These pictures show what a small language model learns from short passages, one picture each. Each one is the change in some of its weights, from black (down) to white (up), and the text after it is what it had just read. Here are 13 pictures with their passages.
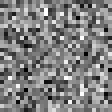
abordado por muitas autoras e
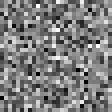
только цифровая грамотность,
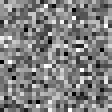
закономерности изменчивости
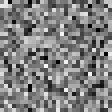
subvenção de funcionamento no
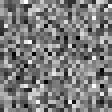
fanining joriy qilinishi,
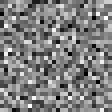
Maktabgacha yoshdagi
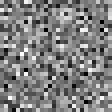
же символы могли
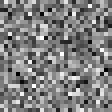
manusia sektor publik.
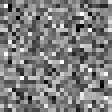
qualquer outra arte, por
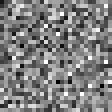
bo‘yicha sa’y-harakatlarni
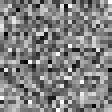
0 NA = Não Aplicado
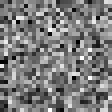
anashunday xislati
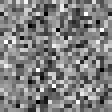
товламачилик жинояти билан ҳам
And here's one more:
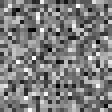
problem of the philosophical
